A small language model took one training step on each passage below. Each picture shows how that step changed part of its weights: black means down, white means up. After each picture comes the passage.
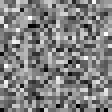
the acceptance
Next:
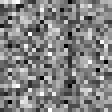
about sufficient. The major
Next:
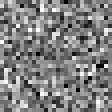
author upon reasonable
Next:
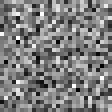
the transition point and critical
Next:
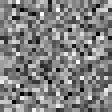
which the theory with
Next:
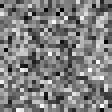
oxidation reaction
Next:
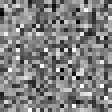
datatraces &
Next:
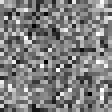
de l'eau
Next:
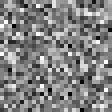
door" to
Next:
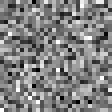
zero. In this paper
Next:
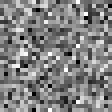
oxygen and
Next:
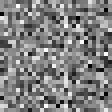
Filing System
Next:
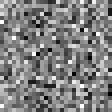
laser field,
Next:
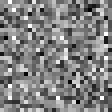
of an infinite
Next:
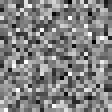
have been considered which are
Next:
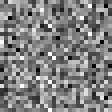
[3]. The most
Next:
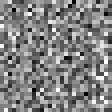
on the closed
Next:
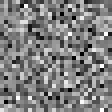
principles for
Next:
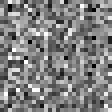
this society,
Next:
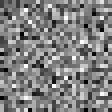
MRI signal.
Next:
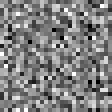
two state dependent
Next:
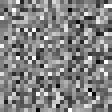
with and without the
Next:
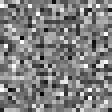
at Randall's
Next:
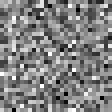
Bacteria from
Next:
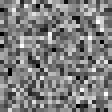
is accepted for
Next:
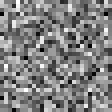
attendance, quality
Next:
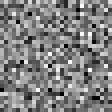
i. Government
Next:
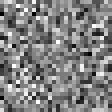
velocity wings, that
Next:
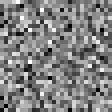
short phase. The
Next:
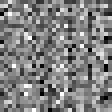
prevalence of
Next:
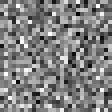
Severe Acute
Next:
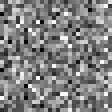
solar power system,
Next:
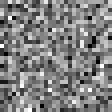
that this policy significantly reduced
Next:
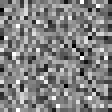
component mode functions are taken
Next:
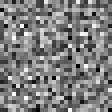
have revealed that the
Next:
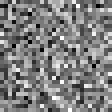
the \hc
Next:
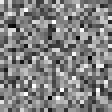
Imz UO
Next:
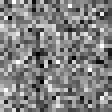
reflected in the following
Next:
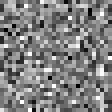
(FLS) have
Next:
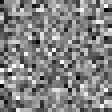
the user interface does
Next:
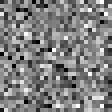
the center denotes the
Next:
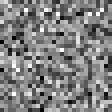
content of oil*
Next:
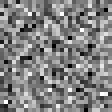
into 7 positioning service
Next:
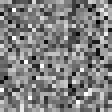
vicinity of
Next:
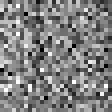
2. Regional
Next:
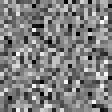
and dynamic branch
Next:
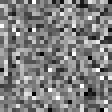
inverse square
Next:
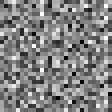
theory and practice: the
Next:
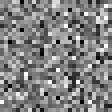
and memory to run.
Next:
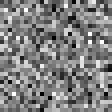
coincidence of
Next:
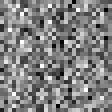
Union under the
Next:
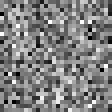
energy density and the metric
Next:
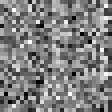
of the radial distance
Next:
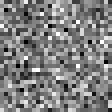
{\it minimal}
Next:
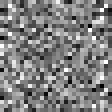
power law that is
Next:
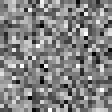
year or at the
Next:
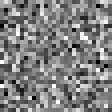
we infer a lower
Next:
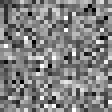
MS designed the
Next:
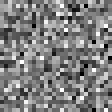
FM ordering.
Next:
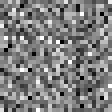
This project has received
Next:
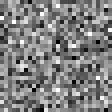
from the requirements using
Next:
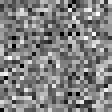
with 20 mol %
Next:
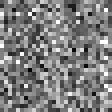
\leq n$, where
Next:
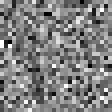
either interdicted
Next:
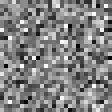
in nature, and most
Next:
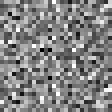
with experiments while the
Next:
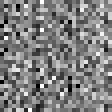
the present study had
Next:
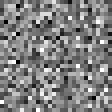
are naturally written
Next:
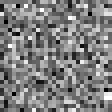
reforms have made
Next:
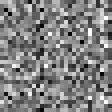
of only one and thus
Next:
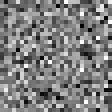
UG in the Hamiltonian
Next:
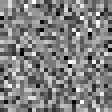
immense biological
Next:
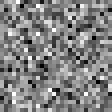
university. This system
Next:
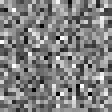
of that model, not
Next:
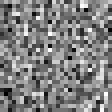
be the generalization of
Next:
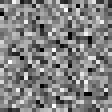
symmetry. They have significant
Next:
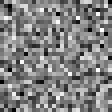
a doubly
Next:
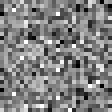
size | Agreement
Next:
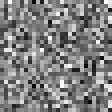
t } \langle
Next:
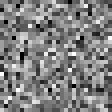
runs are taken in
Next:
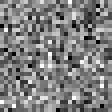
not dissimilar from
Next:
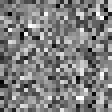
EFL learners
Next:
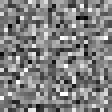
Next, we study
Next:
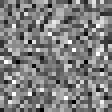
combination of Regression
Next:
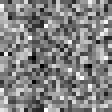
three vanishing negative
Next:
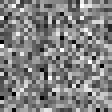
must be verified on
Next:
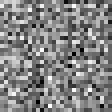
appropriate imaging based on
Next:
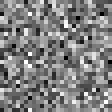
authors have nothing
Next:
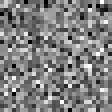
presence to deter
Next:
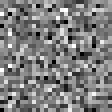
us, where we proposed
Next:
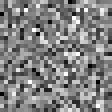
is a highly soluble
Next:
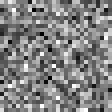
of *Human
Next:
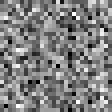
suffering from various problem
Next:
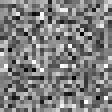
the text, as well
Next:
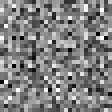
been very helpful in
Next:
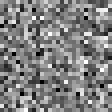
0 and 1 exhibit
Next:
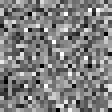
\ccsl to
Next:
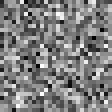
unpublished health
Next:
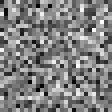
particles it is sufficient to
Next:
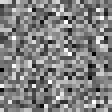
member of the
